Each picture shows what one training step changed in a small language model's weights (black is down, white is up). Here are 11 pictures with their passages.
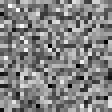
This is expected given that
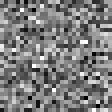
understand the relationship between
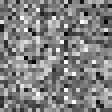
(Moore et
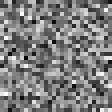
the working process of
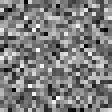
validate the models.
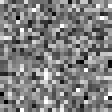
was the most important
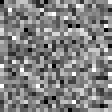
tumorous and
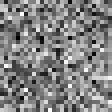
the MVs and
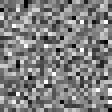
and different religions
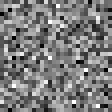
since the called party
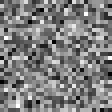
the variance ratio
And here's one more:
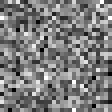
exist long before the
